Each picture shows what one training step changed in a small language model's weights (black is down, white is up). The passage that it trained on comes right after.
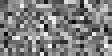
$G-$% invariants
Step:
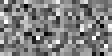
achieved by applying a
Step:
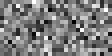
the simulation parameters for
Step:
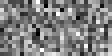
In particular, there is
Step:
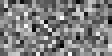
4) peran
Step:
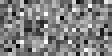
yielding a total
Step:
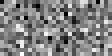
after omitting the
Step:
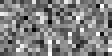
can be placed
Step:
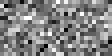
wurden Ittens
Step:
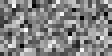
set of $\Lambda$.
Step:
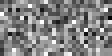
at x of radius
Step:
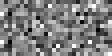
para actividades de
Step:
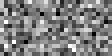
leap procedure, we
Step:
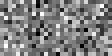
cidade, que se
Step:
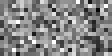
petani adalah
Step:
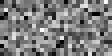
parâmetro de
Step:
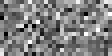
mumkin.⁴ ³
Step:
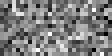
resolución de los
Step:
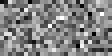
the right squares
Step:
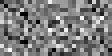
paper. It is a
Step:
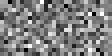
edi. Biz bu
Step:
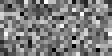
shown (or off the
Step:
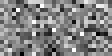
least one minimizer for
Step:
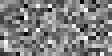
the variance of the data
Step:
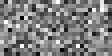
\cdots \overline
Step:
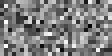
uning intellektual
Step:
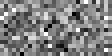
integer and $G$
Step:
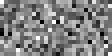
de export naar
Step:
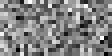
The first and forth
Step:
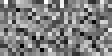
niveau des
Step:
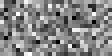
of Contingencies
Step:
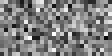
as well as the corresponding
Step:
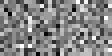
contraction mapping for transform the
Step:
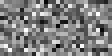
noisy, where
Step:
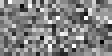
$\Gamma$ is a
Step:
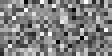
interval on the left and
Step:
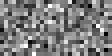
para uso institucional,
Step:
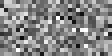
energy is able to
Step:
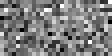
ultrasound in
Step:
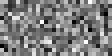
must be defined in an
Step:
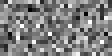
then the DG
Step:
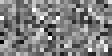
$Q$ is
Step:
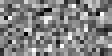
absolute continuity of these
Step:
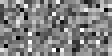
be constantly extended
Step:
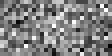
cât și de
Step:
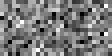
el presente documento
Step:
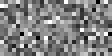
the grid.
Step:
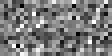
Cultural Evolution,
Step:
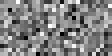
can ignore the
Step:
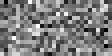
\cdot \left|
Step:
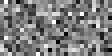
this configuration naturally
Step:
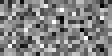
has been applied in the
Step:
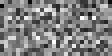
realizou-se os
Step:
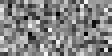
not feasible to
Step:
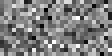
disminuir los
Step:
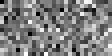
qui facilite
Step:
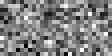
no arguments were given.
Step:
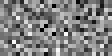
on the zeros of
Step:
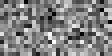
worth pointing out
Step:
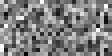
підозрою на
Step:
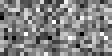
aperte. -
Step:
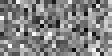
этишига хил
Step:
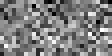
прошлом с
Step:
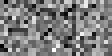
ega ekanligini
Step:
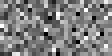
generalisation (which will
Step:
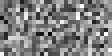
aplicação. -
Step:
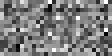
clínico de
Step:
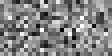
hutbe irat
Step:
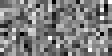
$B$. Denote
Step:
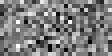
is a diffeomorphism on
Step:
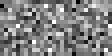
na terminologia mais
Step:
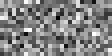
by a point source in
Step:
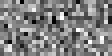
g) \] with a
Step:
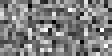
o'sha odam
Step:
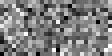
wordt de invloed
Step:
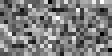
integrable in $\zeta
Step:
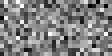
for violations
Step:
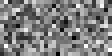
where the diagonal matrix is
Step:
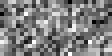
kabi birikmalarda
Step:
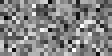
define a partial order on
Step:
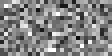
Wiley \&
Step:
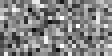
odd terms tend to
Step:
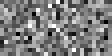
to hold uniformly for matrix
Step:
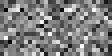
ambiente social.
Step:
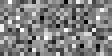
\rangle \rangle$.
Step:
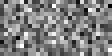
is the closure of
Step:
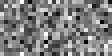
показателей функции
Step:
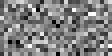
année. Les
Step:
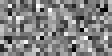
using numerical examples for the
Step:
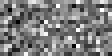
defined as derivations from
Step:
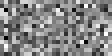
defined by $x
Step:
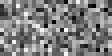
we can always degenerate
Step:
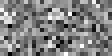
base of this graph,
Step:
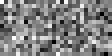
is not only a primitive
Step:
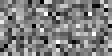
also provide analytical solutions
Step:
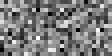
will use $F'$
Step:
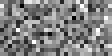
possible to reach the
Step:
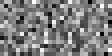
can be extended to weak
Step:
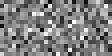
für Natur-
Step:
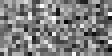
rational coefficients) all the
